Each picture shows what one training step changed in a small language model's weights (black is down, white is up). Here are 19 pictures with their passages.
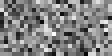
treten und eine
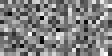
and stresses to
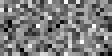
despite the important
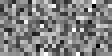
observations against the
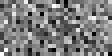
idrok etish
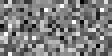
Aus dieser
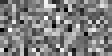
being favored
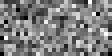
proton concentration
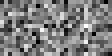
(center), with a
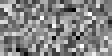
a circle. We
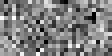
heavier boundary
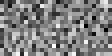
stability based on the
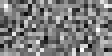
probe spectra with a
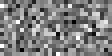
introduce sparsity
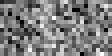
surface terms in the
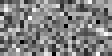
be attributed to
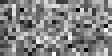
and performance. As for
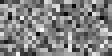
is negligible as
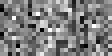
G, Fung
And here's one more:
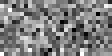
simple equality~:
